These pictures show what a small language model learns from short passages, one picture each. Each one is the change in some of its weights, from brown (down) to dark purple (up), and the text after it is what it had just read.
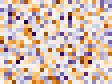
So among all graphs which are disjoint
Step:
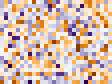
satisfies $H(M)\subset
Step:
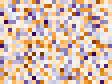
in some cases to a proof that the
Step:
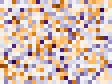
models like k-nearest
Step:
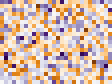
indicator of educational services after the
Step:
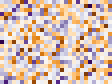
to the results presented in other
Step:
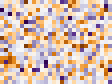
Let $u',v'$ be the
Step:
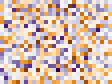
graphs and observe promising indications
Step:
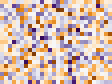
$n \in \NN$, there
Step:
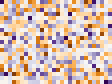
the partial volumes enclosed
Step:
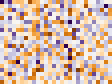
no widely adopted standard
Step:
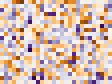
Besides its significant contribution to
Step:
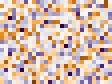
of their cultural life. It is a
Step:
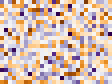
would help in effective and timely
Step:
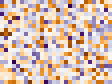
worst case among all possible reward
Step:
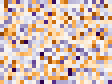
byudjet portali
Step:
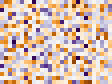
\emph{cone of special
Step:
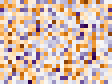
lemma and after it, if
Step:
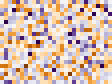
in the night before You.
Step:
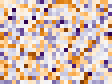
of the ellipse
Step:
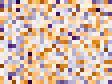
produce of protease
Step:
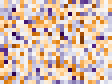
HK, Mierau A.
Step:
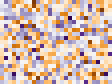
be black holes or, as
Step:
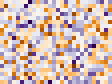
China in December
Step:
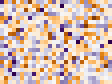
the accident and its level
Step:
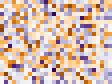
scale, cross-national public
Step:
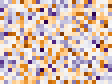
which admit sections} Every
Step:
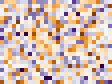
with ${\cal Z}\subset
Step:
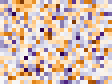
from recovery of trade debts;
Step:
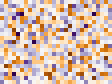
$Y$, then $G$ is
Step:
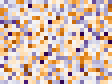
policing as a governance-based
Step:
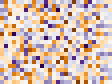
system \mathcal{E}
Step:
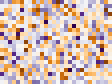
manifestations usually in the
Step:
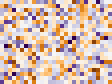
inductive step can easily be
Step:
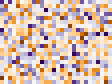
and multiclass classification approach
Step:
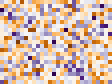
Make the following two master
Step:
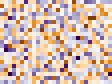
of minorities living in
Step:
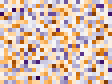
and other statistical analyses was
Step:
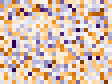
Digital Audio."
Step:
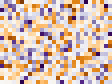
Another popular avenue
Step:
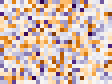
the following section, we discuss several examples
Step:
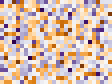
a particular leader. The
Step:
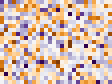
a closed subset of X(or
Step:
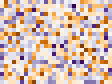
in case $X$ is finitely
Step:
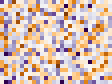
their business based on the trends
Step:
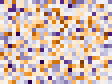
coatings No. 1–10
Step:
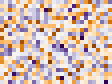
dissolved in the warm
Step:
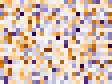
that $s=u\cup
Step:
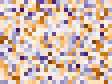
proportions of respondents with a
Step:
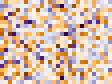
commutative diagram $$ \xymatrix {
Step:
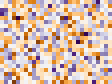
true radiance from the test cases.
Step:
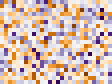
information, frame structure along with
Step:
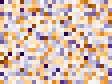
promote artists'
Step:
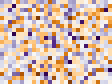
multiple interacting heat flows
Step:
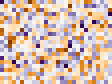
the best grades from before.
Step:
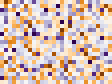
\times c}$, the eigenvectors
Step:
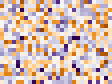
control and that accountability can
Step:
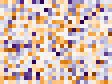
functions of SHA256,
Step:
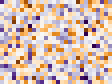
Copper plays an essential role
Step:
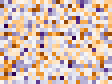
works? – No Taxation
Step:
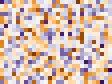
provide security between different
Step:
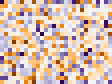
is serious since the spray is
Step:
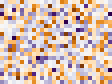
and Course of the
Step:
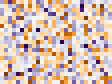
two and higher dimensions. Chen,
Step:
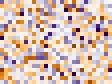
does not converge to a single
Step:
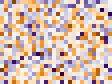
it involves functions of type
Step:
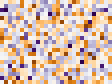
Nazari, M.
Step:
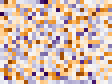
motion, we consider the following set
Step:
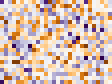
myoelectric devices is
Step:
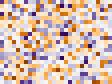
psychological principles
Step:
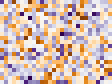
the properties of the geographical maps
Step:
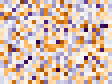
to develop research competence of
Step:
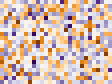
with values in the group of
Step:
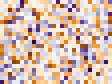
1 shows a clear divergence in
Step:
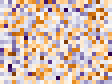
orthogonalization is repeated for
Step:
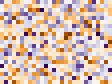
ensuring that these systems are functional and
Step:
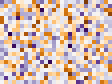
any symptoms while she was
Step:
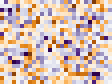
On a fixed-term contract it
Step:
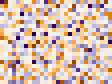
is also possible to obtain the time
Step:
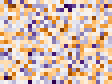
Laplace-Borel dual
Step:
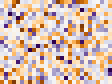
contain at most one hyperbolic
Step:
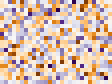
interview and documentary as data
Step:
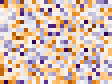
is an electromagnetic energy
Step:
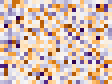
contain are valid. In order to
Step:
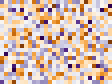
model for what a mathematical
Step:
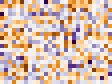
products, the interaction between these
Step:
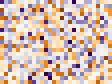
knowledge management infrastructural
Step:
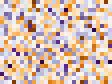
be explicitly constructed by the following
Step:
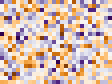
the coming years [10,
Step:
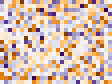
leave a gap is equivalent to
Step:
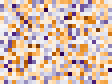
$n\times n$ matrices
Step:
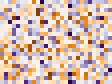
write: \begin{center}
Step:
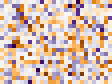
$g\in K$. Theorem
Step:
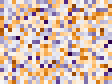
climate change: implications for
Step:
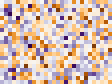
However, neither fully
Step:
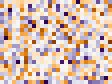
inner product $\langle \zb
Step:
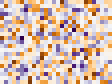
US trade representatives have shown that
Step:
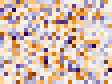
on Library and Information
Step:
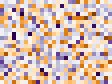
and Final Examples}
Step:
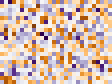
success. For human health,
